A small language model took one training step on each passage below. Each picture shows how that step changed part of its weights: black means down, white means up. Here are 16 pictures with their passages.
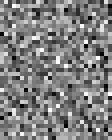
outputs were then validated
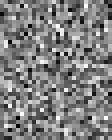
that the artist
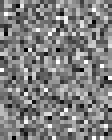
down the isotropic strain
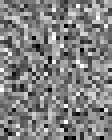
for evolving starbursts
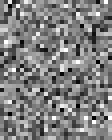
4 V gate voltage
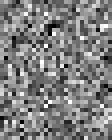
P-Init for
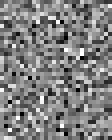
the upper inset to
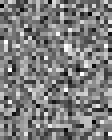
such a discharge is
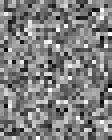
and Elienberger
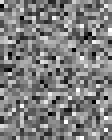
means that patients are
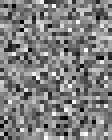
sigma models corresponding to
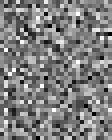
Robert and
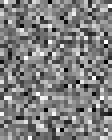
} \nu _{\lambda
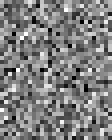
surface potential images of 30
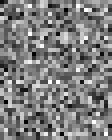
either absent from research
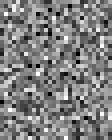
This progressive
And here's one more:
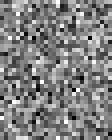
especially at blue
